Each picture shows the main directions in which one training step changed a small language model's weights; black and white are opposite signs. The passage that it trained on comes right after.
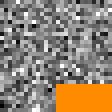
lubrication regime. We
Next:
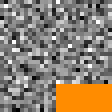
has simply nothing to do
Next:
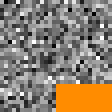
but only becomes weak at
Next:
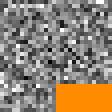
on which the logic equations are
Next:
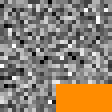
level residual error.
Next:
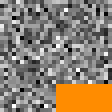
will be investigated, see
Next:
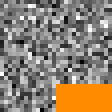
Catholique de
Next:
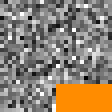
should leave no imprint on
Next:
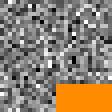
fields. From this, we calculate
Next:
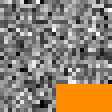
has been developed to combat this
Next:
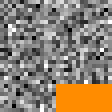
Ⅴ, concluding
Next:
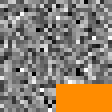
self-learned representation
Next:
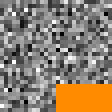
form $C/T = \gamma +
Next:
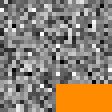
Years & E in PeV &
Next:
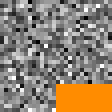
on the LR mixing angle
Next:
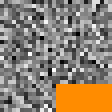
drive to the next,
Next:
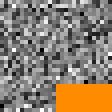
to the current between the electrodes
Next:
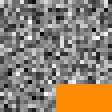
install the system to the
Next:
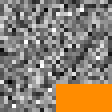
function of temperature at $B$ = 1
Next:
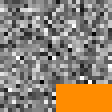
The analysis indicates the importance of
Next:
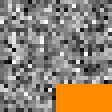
also infer commercial intents
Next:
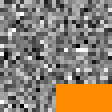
# Web Services
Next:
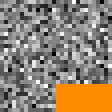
the Galactic Center,
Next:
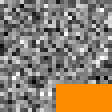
the torus are not specific to
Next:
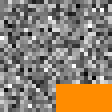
$J_1$ determined by the
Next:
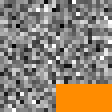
of \textit{malicious
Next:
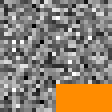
of autoencoders which is
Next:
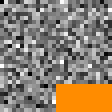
they are at risk or not.
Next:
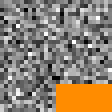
data from a website using
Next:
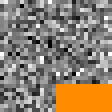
al., {\it Nature} {\bf
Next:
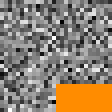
magnitude of the observed $B$
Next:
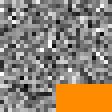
be able to ionise the
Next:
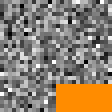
Bose condensates of
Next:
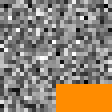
other agents over a wireless
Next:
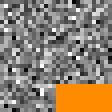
is proposed to construct the storage
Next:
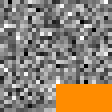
in the $sp$-states,
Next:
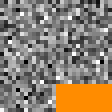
one-dimensional hole (or
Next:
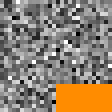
{\em Phys. Rev. B},
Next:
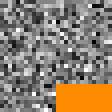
the lattice QCD
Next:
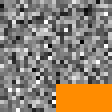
The mature memory management
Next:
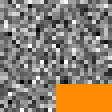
forms $e^i$ from
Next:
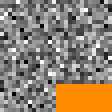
shows that, in marked
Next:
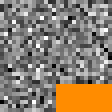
distribution of the hyperradius
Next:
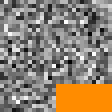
which cuts off at the high
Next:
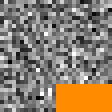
whole correlator, up to
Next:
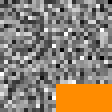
account of a minimal
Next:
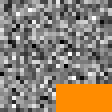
LINERs in general.
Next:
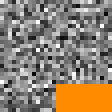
National University\\ \normalsize
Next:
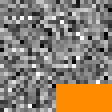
which however delays the
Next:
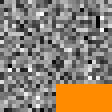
seen as a combination of the
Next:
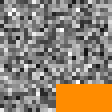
one naturally expects that a
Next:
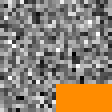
the two-dimensional plot is shown.
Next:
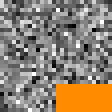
It is interesting to apply
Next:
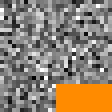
proposed DHM is shown in
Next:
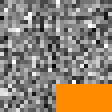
Next, we derive a single
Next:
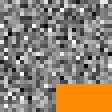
concentration due to solubility
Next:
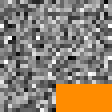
$$ We plug this expression into
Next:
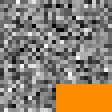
splitter which gives the
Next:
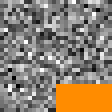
the total cross section were studied
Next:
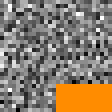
different flavours can change the
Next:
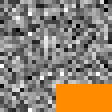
that the D/λ ratios of
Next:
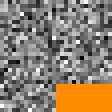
the Liouville black
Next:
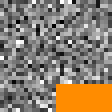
lower. \subsection{Evolution of
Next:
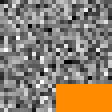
approach by comparing its effects on
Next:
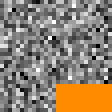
$C$ are bounded in
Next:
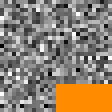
of the waves inside the
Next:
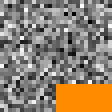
one needs fairly light
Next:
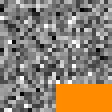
while the two conserved current
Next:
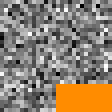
takes into account only the usual
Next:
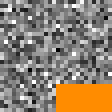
exact mapping scheme in
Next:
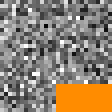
if no approximation of the underlying
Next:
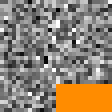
0.8 fs in the
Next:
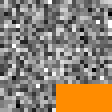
1 to 3, are merely
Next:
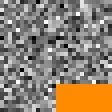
rule] (v2) circle
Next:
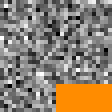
in first out" rule, the top
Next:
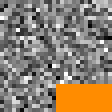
and we compare the result with numerical
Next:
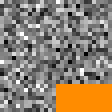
between scenarios and corresponding channel
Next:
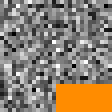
for the number of states with a given mass
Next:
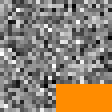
light-cone coordinates
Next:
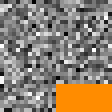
The absolute value of the
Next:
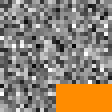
TESS and Solar
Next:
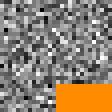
include an exponential
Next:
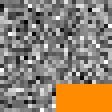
and overlay results on top of the
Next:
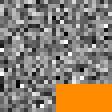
how to detect and mitigate
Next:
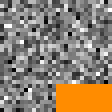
multiple paths when observations do
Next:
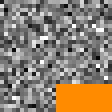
between high-energy $Z$ pole
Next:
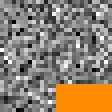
states that make up the vector
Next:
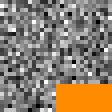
form over the last half
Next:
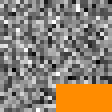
must antisymmetrize all indices
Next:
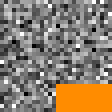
magnetic field is flipped
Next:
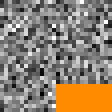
points $\approx\ell_0$
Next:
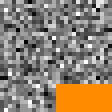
a very generic description with a
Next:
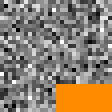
as a function of update period for
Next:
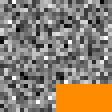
\right) \gamma_5
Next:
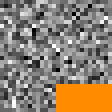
(set of) graph operations
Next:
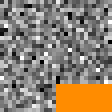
at the country level.
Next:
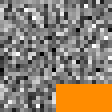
we use a similarity method proposed in
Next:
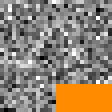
can also try to find the
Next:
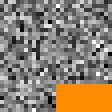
using the full EOS sample
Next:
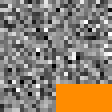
the formulation defines a parameter-dependent
